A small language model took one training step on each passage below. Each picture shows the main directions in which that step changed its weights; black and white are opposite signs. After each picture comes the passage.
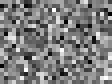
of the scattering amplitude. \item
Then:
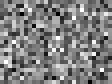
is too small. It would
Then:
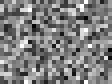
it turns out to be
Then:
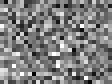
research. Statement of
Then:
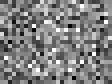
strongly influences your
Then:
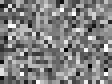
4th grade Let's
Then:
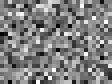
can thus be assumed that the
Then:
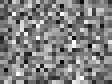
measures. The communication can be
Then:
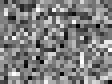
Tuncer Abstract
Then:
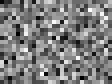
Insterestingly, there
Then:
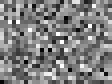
borrowers' characteristics significantly
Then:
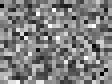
of remittances and other
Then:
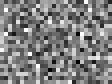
noise during signal expansion. The results
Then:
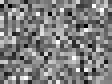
references therein). In this
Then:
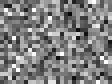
Therefore, the WDM network
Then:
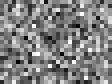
this region is also achievable within
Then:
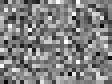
physiologically relevant
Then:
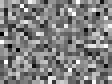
EM algorithm, and are not
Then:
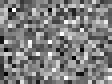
60 LaForge &
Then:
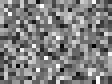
rescaled by the necessary factor
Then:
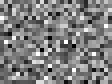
some with special education needs) and
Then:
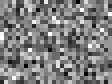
the range of our interest,
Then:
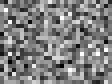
major league diseases such
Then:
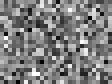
which was treated at the
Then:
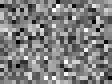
in the basis materials water and
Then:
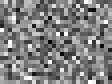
copper fraction, and an average
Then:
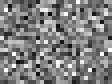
overall effectiveness of the
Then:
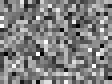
relevance in the analysis of
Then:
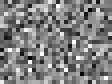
expect that since the gluon
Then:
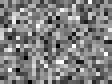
constant [4]. The decreasing
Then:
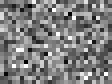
for the object detection task of
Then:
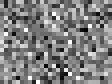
uniform carbon distribution. The
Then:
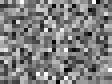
not be physical (or from other
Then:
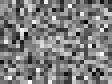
the start of the life cycle
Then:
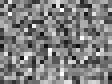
focused on fabrication
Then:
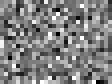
the attribute-method
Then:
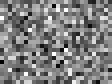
revealed that 25.7%
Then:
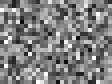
outcome into a statistical significance
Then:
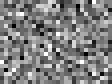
can correct combination of 3 or random
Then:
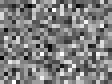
for which the data are taken from
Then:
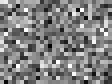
AN. The purpose of
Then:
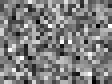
and Herman J.
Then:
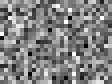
procedure was repeated three times
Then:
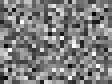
surveys at other wavelengths
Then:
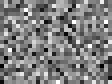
completely rule out a
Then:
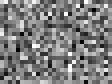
schools, and provides methodological
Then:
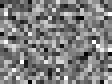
M15 appears to clash
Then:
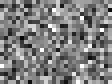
of eigenfunctions for each random
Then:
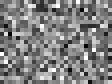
at elevated temperatures.
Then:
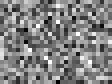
material, with the transition from state
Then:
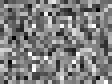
fields in the ISM presents
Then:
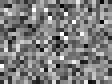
This was a predicted result because
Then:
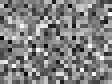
/ challenger confirmation &
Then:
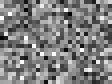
compared to the fully corrected energy
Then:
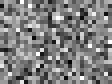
respectively in panels (a)
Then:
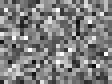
efficiency of our solution over an open
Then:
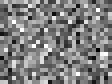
expressions specific to the language being
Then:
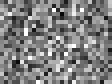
was associated with tourism and
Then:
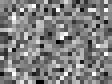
(TLS) noise that is
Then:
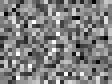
first-class constraints by which the
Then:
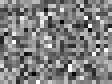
environment. This measure is described in
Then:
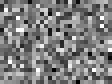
rubbing direction far from
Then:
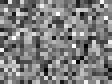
number violating couplings
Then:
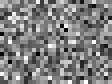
index has shown a significant decline
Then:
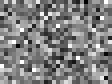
supporting effective student learning.
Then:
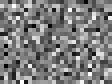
of the autoregressive
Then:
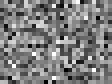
will quickly find their way
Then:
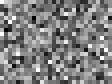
Now that the rotational spectrum
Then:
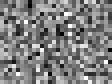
most attacked sector, with
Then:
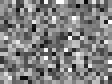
the system's spin can be
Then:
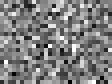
to control the CR interactions in
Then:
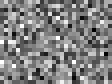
sites of dimers
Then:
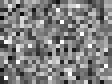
includes more complete dynamic
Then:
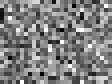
- “Data Domain
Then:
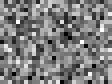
combined counts for our
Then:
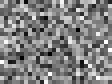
solo bajo el
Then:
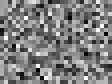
free water, which freezes
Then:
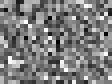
In this case, the final position
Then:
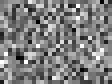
and stabilization within the
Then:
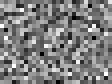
(\ref{def}) is
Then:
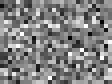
Constitution of the
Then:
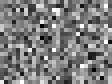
in surface stress for each surface due
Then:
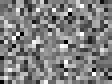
the solution calculated in the uniform
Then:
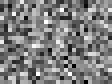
Point 4) Fig.
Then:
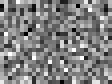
\end{equation} with the
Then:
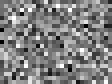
(CVD) is of
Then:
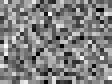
fundamental rights in the European
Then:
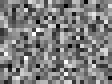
and in the river
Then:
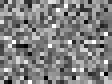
words As many children,
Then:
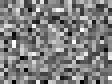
the required probability distribution. The
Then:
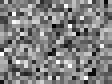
as a means of addressing
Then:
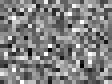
(CMLI) has
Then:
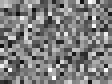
We employed the annotated
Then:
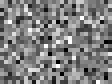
about chikungunya
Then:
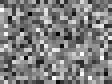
from Vietnam to
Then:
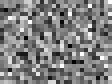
samples in the training dataset.
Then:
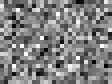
[44] Tannins
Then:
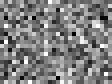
are about to prove in this
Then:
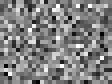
the fermions. We add that
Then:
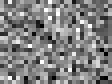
have increasingly become complex,
